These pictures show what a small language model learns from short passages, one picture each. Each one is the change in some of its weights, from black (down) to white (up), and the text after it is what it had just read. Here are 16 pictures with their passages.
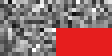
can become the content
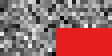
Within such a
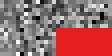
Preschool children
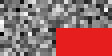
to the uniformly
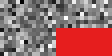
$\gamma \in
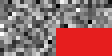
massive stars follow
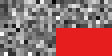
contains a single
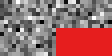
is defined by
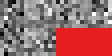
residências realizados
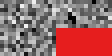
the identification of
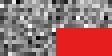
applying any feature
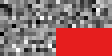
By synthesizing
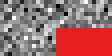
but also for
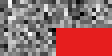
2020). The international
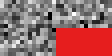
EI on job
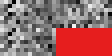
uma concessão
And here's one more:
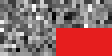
la segunda
